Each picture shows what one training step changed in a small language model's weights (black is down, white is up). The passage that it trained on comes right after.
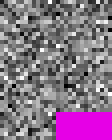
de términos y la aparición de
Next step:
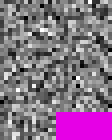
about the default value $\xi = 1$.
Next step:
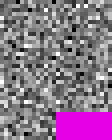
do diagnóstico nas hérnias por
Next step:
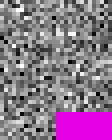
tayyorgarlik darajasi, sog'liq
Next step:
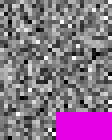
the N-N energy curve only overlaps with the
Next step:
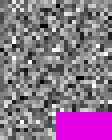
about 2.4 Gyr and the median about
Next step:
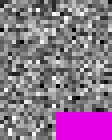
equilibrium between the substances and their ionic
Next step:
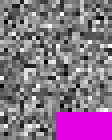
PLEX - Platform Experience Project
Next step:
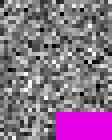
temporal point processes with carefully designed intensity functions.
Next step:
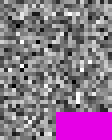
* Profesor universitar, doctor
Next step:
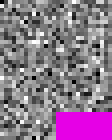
sources on hot Jupiters, which explains this
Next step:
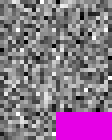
the CrA cloud identified by us using the same methods)
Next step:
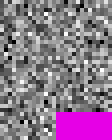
ability to perform the promised service in a manner that
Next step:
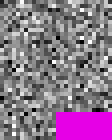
imperative to research the influence of self-esteem on
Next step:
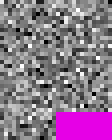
the equilibrium condition. As can be seen in figure
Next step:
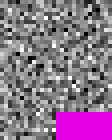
to obtain a complete picture. The sample hosts
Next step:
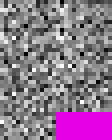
С Фатимидами отношения были
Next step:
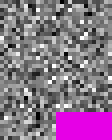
moment. A compromise of the two approaches is to
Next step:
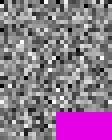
формировать черты
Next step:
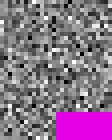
of $AuF_3$ has important implication
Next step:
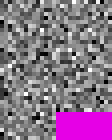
to evaluate the systematic uncertainty associated with the requirements on the
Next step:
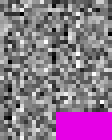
participate in local athletics and in international
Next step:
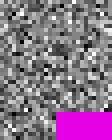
to the C points, corresponding to spatial locations at which
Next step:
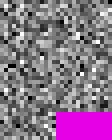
Hadits pada dasarnya berkisar
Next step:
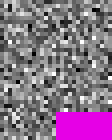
by way of stipulation”*
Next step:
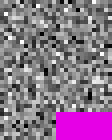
way. Let $E^{\dagger}=\left\{
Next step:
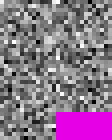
ingliz va o'zbek tilida
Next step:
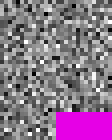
realidad, el partido bolchevique
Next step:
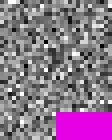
belief about climate change. (Bord &
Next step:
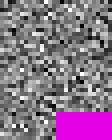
титрашларнинг гигиеник
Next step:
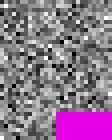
de las orquídeas, estadios
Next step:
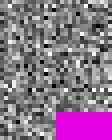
constraints that meet the geometric consistency criteria are added to the
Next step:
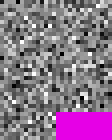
this study, we proposed a new class of arbitrary input
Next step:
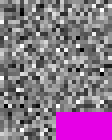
feature that is not overlapped by a water
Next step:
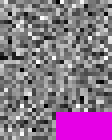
of the average membrane potential of a population of
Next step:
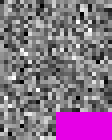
piece of information is provided by the Cyg
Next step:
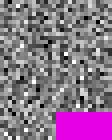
10 to 79), composed mostly of
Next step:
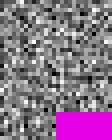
real voqelik ifodasi sifatida qabul
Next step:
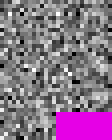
région, ses entreprises ont
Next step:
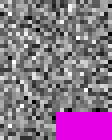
to the extent of 40% and 30% at the rate
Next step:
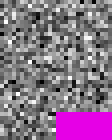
to the following result: \begin{equation}
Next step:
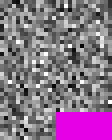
SILVA, M. G. B.
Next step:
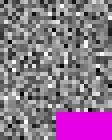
a CONTRAN proibiu a rodagem
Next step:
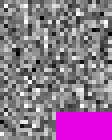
than 0.02, indicating negligible direct effects on
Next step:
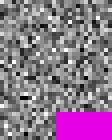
on the spectrogram and it was possible to get a
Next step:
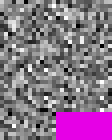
We remark that the attractor crises leading to
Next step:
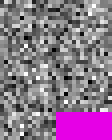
impact on mental health, with anxiety being one
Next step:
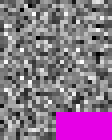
effects of non-linear particle acceleration for the first time.
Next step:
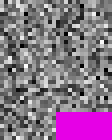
« Nous collaborons avec le FMI et
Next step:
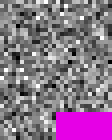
a computational tool, SIMGraph, to simplify
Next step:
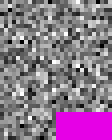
the respondents claimed immoral pictures while
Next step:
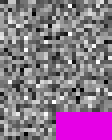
it decreased the Zn and Cd contents.
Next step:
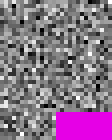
munosabatlar Natijalar shuni
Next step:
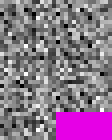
проживанням дає можливість
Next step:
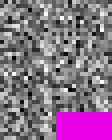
ayda da, Muńlı nashar
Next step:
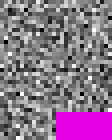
establishing objective expectations regarding the effect of agency problems in
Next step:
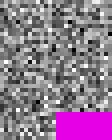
derecho peruano, es fundamental que la
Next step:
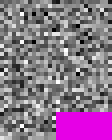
палітрою різноманітних
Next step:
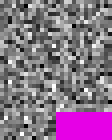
of polar ions, etc.\cite{13} Some
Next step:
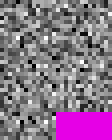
step forward for nanotechnology. But for
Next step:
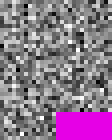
indicate the coupling of the odd neutron and odd
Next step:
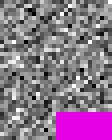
of food stores at all tiers increased only very slightly
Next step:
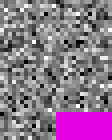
Determination of total flavonoids using
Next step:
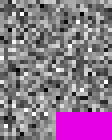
groups of galaxies (CGs) are thought to
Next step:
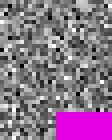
we will determine the $s\to \infty$ asymptotic
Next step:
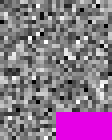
In this section, we prove that our model does not
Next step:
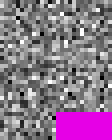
or \emph{EPR pair} at edge
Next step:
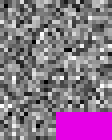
one simulation to another. The random noise in these simulations is
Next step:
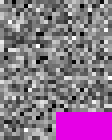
texte s'appuie sur une approche
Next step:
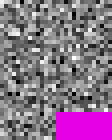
phyllopodia cellular shape, whereas the
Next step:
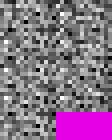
жонсиз ва тирик табиат
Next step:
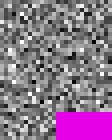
promising in this direction. In summary, we experimentally
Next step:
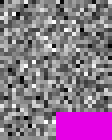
to assess whether an action succeeded and adjust its
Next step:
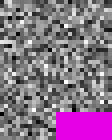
W NWAs, fill factor of 0.03,
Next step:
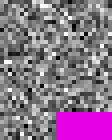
introduction of the general Spanish context, this paper
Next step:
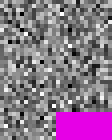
Buenos Aires, 151 pp.
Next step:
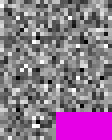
of the protagonist, Mildred
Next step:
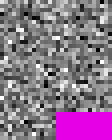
capace di discernimento il diritto di
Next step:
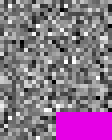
shevasi.* PECULIAR
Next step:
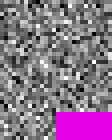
Vaccine is available, safe and has
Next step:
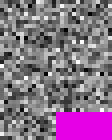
potentially result in better performance. Conclusions While the
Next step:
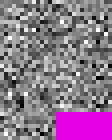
los mismos, cada panel mide 110 cm
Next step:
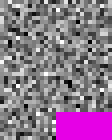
capture the slow reacting combustion zone. A
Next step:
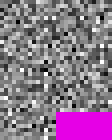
и чтения. С.С. Хромов
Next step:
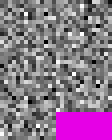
din shakli sifatida ko'rmagan. Uning
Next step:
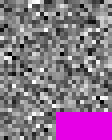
40 1tab daily 4weeks Tab
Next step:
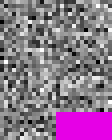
a título de indenização
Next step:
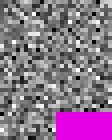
формирования экологической
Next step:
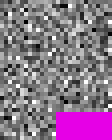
addresses A and C than between addresses A and
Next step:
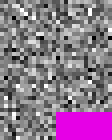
are significant gender disparities in time spent on
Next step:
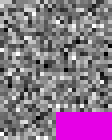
was measured at room temperature with applying a uniform
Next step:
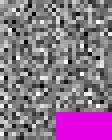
kasbiy fazilatlaridan muhimroq hisoblanadi.
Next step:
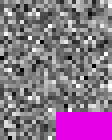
STIFFNESS The relative motion can be
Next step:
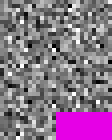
increase being reached in the whole of the sampled
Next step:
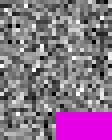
association of birth spacing less than 2 years was
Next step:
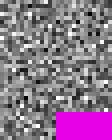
library; RC load network and the name of
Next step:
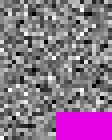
protection actions. Within the legal framework, taking into
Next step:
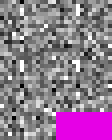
Gleichzeitig sank nach
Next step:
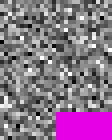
to 183 GW, where 95% is based on the
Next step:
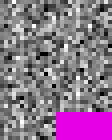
of the human subjects in the present study were significantly higher
